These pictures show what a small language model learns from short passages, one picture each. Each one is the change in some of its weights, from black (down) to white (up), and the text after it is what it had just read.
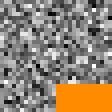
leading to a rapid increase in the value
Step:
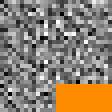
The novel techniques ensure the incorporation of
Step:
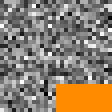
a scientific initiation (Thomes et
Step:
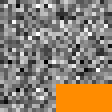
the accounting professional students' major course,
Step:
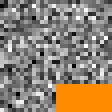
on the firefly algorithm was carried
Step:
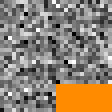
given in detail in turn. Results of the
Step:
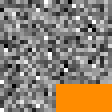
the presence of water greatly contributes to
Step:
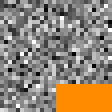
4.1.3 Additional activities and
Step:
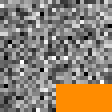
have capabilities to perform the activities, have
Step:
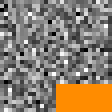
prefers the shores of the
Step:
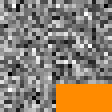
10, Carol sang a musical
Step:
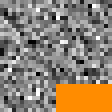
is: "What kind of learning
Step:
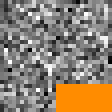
the smooth snake,
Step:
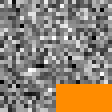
one can see in the schedule,
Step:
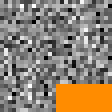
the size of hydrate to
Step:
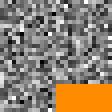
A Dutch BERT Model"
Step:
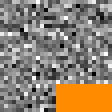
liquid (Nito and
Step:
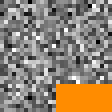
measures-derived hazards to
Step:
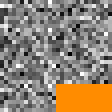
public and private sectors, it is necessary
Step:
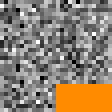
to emphasize their roles. We have
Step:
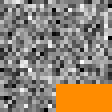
introduce .5. The the change
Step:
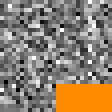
sexual violence were committed
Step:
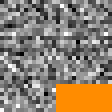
body has been honoured and made
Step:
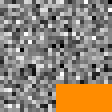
A over U is $A = \{
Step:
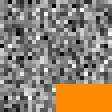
amendments on growth, yield and
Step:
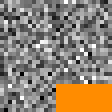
the integration of diverse data sources to
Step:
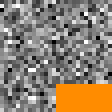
we considered the fixed release as the
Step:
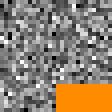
Retro*-extended search
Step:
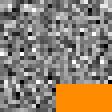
into achieving true educational parity for
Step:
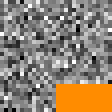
census in Moscow for the
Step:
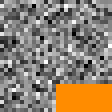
and experience. *Proceedings of the
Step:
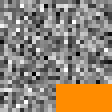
and step-(h) requires
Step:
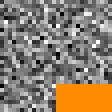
the results of the statistical analysis are presented in
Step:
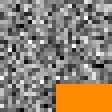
cases attended with partial thickness
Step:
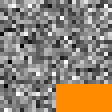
one reason for that. Diabetes
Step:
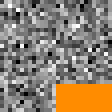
a hybrid approach. Table 5: test
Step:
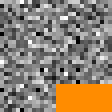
losses of tomatoes are recorded
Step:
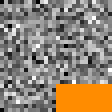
only secondary interactions with the thermoset.
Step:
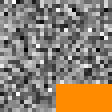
fluoride, turbidity,
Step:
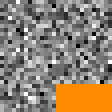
facts and events as a basis for
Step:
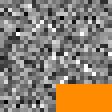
due to the influence of seasonal
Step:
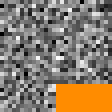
Materialforschung und
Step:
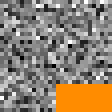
challenge is to explain the lack of student
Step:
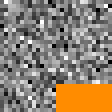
that the reason as to why
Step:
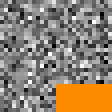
a reaction to intestinal occlusion
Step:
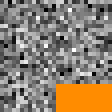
and bravery. In line with this
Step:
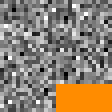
reported to the ministry about the
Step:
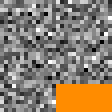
Immunology, University of
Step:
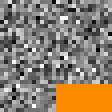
to the raceway on days
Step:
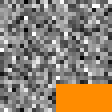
months between both the groups Clinical status
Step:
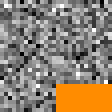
Cum. Pour cent HB
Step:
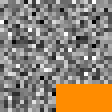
III. DISCUSSION
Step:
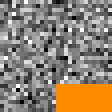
ethyl acetate-petrol
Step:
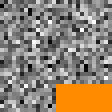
including damage to buildings and other structures
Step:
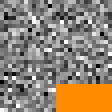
the ultimate bearing capacity and
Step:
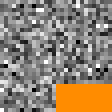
supplementation reported no symptoms of
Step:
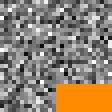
Dispersive soils which occur in
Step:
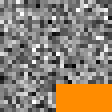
seen – No ↳ Supernatural
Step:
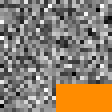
on the morphology, weeds
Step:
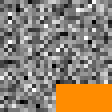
2.5%. TABLE III
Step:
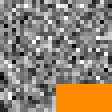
one allows for breakup of water molecules
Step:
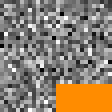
decision tree, naive
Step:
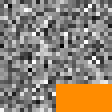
(WBLP) ON
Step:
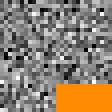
ideas and suggestions through our social
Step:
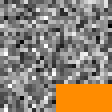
Statistical Package for the Social
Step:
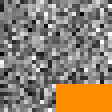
prediction problems. Unlike the popular
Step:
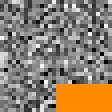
♀ A similar larva
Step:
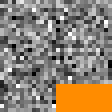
is becoming an important alternative to classroom
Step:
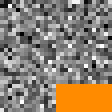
Outcomes, - Behavioral
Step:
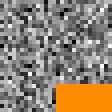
research for several years, the success rates in
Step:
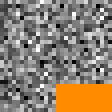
technology infrastructure. The researchers also explored the
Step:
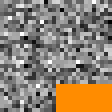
Ball, M.C.,
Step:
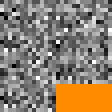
the gradual development of tourist
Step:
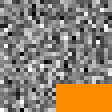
the output eye diagram were
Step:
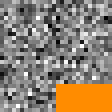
and improper storage conditions (Iqbal
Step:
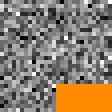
control of the condition. The safety of drug
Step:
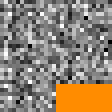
which we use a log link function, we
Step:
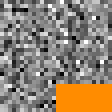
investigation we have adopted. For this
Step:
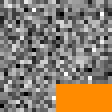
a research model of parental involvement.
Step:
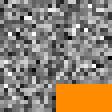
invention relates to a method of
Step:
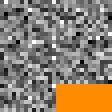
the application of metacognition in the
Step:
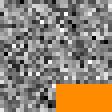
high-risk HPV types has
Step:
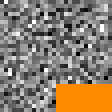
such a problem, the teacher should
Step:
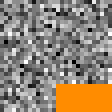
on employee performance. 4.
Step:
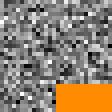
in fish, namely the
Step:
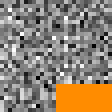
Placement Test. Table 5.
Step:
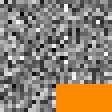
Stefano Lenci
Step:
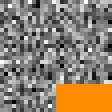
Name of the Author of the
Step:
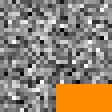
technical standards ensure that different components can work together
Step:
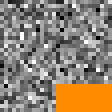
with the Docker API.
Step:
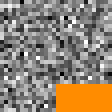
and NiO for the respective
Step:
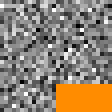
to obtain basic education up to junior
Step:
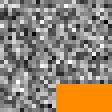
report: - **As an evidence base:**
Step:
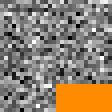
cereals are exposed to various
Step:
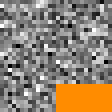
employ basic lithography techniques and wet
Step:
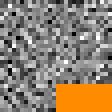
- Becoming COUNTER
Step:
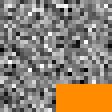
work, the FPGA card
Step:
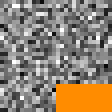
because of inability to comprehend the
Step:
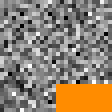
are weakened by random replacement
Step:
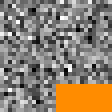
Teacher A, episode of
